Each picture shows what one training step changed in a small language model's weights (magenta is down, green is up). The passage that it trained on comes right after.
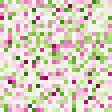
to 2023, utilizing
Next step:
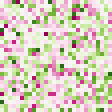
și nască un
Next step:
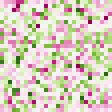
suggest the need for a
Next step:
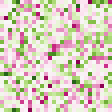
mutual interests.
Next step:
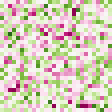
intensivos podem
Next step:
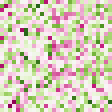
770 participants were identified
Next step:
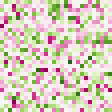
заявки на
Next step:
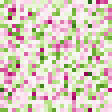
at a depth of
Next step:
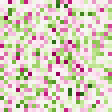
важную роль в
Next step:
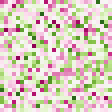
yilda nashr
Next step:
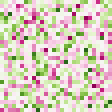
e adequação realizadas
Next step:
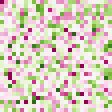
skull due to the
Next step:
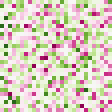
en la plena
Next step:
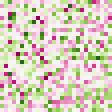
preparing and utilizing
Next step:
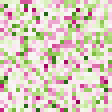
muhim o‘rin
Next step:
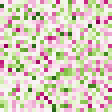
слоёв и
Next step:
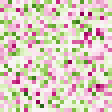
because of its implications
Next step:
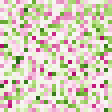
which changed the
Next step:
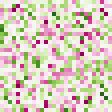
uchta zona
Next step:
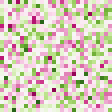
fanlardan olingan
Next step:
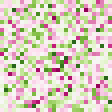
have different priorities based
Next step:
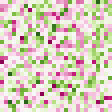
phases of the
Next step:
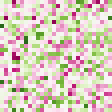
where the relationship between fat
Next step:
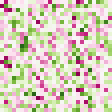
children from different cultural environments
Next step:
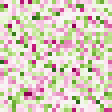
social media, it is
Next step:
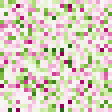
для кожної
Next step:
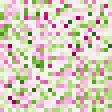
Har bir 1 km
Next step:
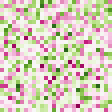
for one month. The
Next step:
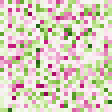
uma rede sob
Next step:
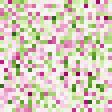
studies to be followed.
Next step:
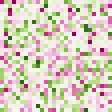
mavzular bilan
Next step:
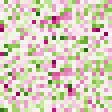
than the other areas.
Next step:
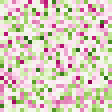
kernels. The
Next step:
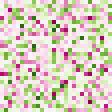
Kichik yoshdagi
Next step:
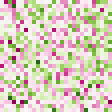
4 CRPR
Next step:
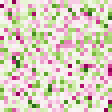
was kept in
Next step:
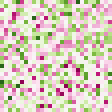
die Banken durch die
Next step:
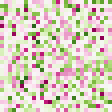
Calendar Year
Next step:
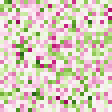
tashkil etishga yordam
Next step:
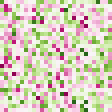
que en breve
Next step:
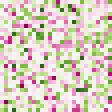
religion and science is
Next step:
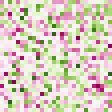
noted that the
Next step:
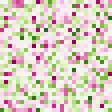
students enjoy the
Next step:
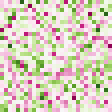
the volcanic
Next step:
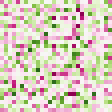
applied to the case of
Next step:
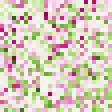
15 Europese
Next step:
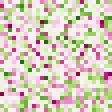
les actifs et
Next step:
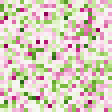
Petri Nets
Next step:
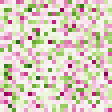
New Science Society International
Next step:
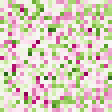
the closest three
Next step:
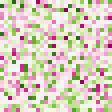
incorporates uncertainty through
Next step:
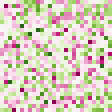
By examining the percentage
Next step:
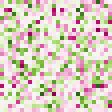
the Avannaata
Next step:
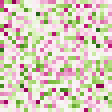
periods, average annual
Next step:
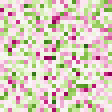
of this concept,
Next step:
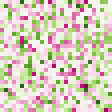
school teacher, and
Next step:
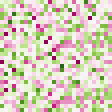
five contextual classes are
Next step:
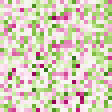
proposed to use the
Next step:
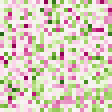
a sonicator
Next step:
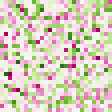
the significance of the
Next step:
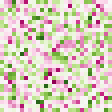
YX, Liu
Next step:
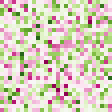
Manipulation System
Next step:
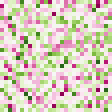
several times for several months
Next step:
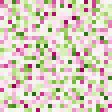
Clark &
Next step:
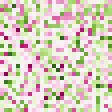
especialmente por sus
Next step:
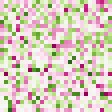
also serves as a
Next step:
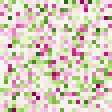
to rubrics can
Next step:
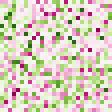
the faith and
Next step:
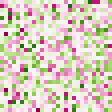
events, depending on
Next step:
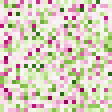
Commission. Newly
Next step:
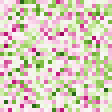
The research outcomes of
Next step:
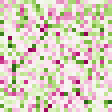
chemical calculations;
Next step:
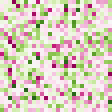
extent, and print
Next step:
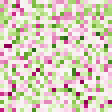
can let light ray
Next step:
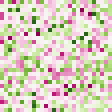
investir dans des technologies
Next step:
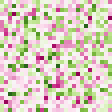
podemos ver que
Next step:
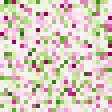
of offenses /
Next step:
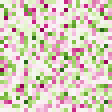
conditions (SOC)
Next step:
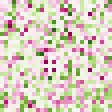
цикл технологического развития
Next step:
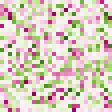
and monosomic
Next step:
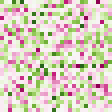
is the physiological
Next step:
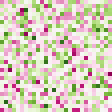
performance of a building as
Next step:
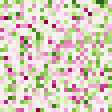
his cooperation in identification
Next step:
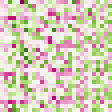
СРС в
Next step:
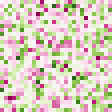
efficiency, as for all
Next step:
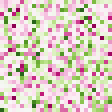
teaching practice supervision
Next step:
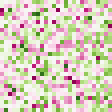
mindere mate
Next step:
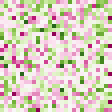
feelings, develops
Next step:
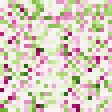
the power load change from
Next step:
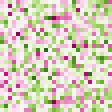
to automate the power
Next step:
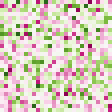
buy at store
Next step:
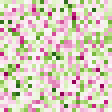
taken. Communication,
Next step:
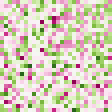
collected from the survey.
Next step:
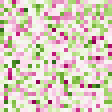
either a direct blow
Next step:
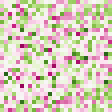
provide effective teacher training,
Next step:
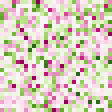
país, desenho do
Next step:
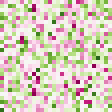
resources with high potential
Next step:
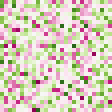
de investigación en el
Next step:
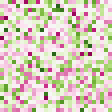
University. Philosophy
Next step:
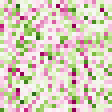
Oliy ta'lim
